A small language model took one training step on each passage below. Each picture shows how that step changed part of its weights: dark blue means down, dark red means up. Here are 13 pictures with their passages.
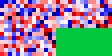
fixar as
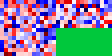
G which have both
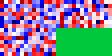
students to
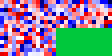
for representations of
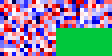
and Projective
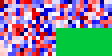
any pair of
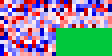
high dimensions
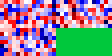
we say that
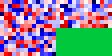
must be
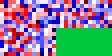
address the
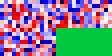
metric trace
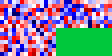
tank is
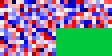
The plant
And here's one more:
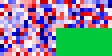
weights are
